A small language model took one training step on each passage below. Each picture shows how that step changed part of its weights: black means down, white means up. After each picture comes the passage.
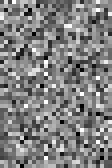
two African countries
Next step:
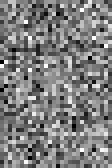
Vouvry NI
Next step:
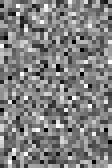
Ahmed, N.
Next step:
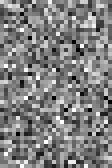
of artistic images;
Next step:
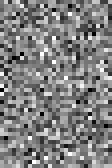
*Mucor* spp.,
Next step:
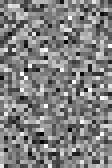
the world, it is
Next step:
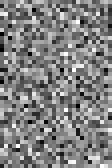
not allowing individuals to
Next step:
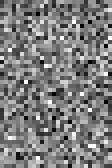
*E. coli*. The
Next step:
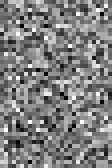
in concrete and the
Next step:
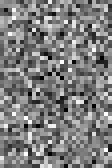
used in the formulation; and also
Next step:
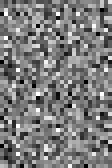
However, the Damodar
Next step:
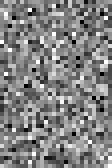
to underline that this feeling
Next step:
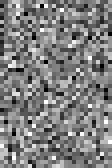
welfare facilities provided that
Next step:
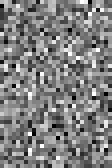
life and habitat
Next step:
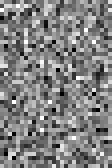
was established. Figure 3:
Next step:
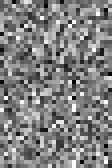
they are statistically valid between
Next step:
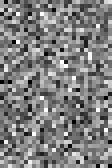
volvulus is associated with
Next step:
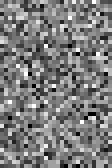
the instructional program through
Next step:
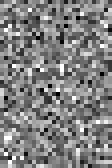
executed transactions
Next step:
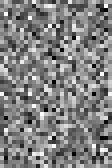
multiple regression analysis was used to
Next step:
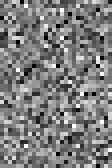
increase per ppm* is around
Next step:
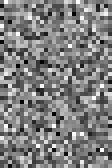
the vadose zone around
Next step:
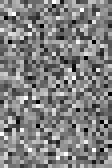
and act independently.
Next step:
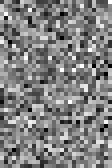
as an academic tool,
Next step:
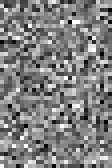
for elective ENT
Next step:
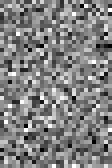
made them feel valued and
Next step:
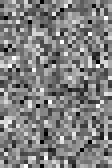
(de Ruiter
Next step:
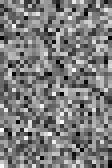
structure of the course was based
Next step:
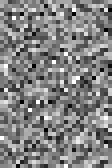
clustering of research that
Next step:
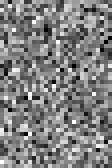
presented when you were reading the
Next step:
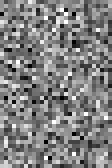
their current ERD pattern. For
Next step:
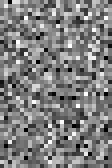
the Interior, National
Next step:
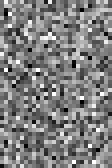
different semantics.
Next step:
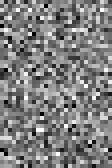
individual variability. Women were more
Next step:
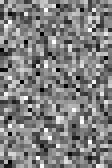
instruments, including the
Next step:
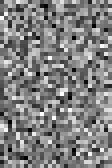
revenues with respect to the
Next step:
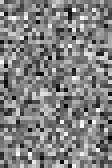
and a summary report of
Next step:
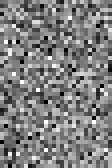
a total of 7 weeks of
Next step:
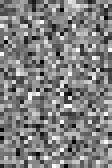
the study .Purposive
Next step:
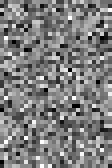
a form is more better for the
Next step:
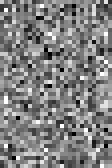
that included an elevated open
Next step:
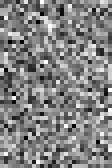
of the solutions. With some
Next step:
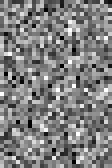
Table 5. Interactions of
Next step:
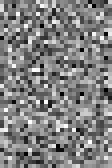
sensors, and actuators
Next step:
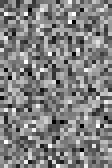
a partial vacuum and
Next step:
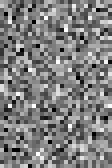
ourselves by mutual
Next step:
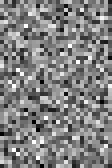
the long term, while taking risk
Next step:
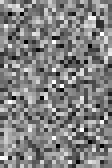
of medical examination sometimes
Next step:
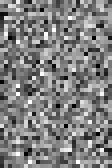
and true: go to the
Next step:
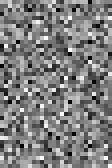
air sampler.
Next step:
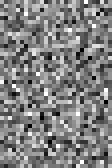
index. As in the case of
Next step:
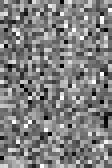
Our findings reveal that most
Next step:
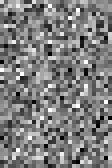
in the range [8 -
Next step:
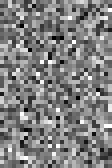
an effect on the upper
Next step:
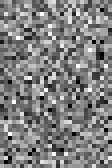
to model delamination at
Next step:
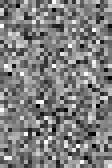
the latest market data to provide
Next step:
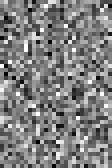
detect child sexual
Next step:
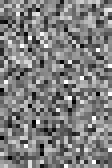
shows it in real life in
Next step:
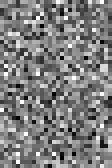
the plants. According to
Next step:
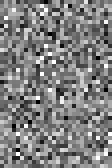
groups that have begun to
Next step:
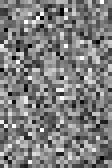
plants / gravel on
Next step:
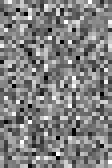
(Cameron et al.,
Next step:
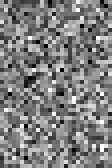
influence on crop resilience
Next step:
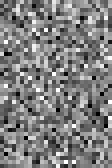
4. Percentage of individual
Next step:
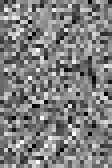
data; S.R.,
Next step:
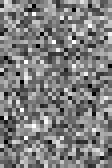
regeneration status of
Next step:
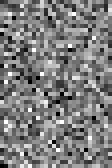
teaching of English as a
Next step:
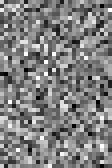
is necessary to introduce
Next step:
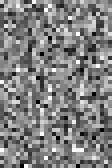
in small areas through relative risk
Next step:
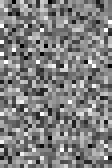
the effects of *epistemic
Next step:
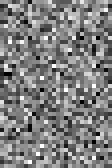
time, but rather an
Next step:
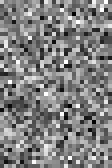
students from Economics think that
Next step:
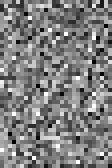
unused during network training. In
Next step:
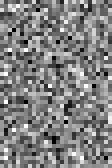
passed the test, compared to
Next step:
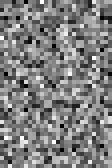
the department of Mechanical
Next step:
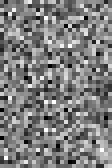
as well as that that regards the
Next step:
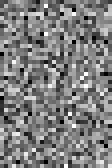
grammar of the words
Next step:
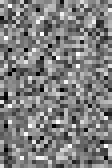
may be completed quickly in
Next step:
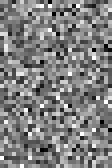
the sonic identity of
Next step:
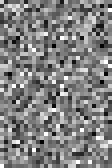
is worth learning. It can
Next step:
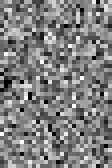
in hydrological models because
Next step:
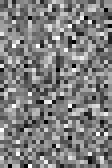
gas flow of 70%
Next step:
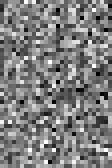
pre-test scores
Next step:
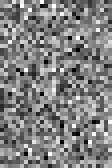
or if not be remediated
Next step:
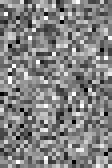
career salience is not
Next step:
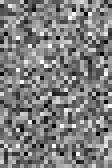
power to become an active
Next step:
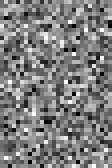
ml methanol. The
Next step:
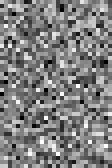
on many issues that are
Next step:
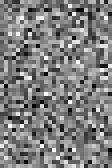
areas of the nature park were
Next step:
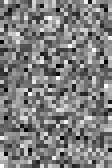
map the codes
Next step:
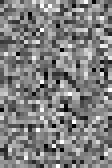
paradigms of ecological
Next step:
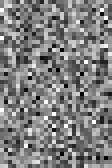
channeling funds can be
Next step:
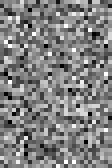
econometric model by factors.
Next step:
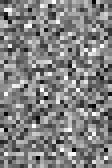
Predictors of
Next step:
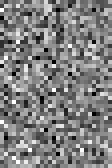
and Ukraine was
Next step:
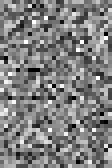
evaluation of the compound
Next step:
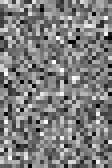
and documenting in detail how
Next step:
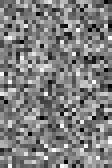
fits all” approaches are
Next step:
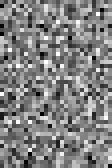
had been paralyzed with
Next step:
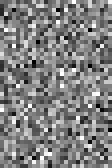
nodes communication [23].
